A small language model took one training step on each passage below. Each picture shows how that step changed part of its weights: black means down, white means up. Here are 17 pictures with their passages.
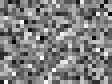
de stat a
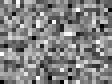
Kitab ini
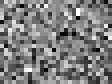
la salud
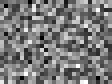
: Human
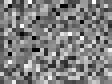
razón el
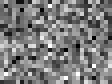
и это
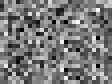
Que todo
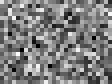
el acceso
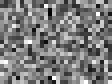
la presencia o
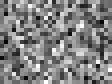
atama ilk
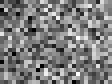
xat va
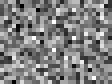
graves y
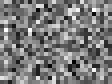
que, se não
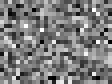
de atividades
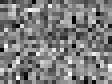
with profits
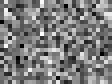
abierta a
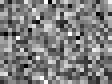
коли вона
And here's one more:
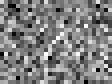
de clase
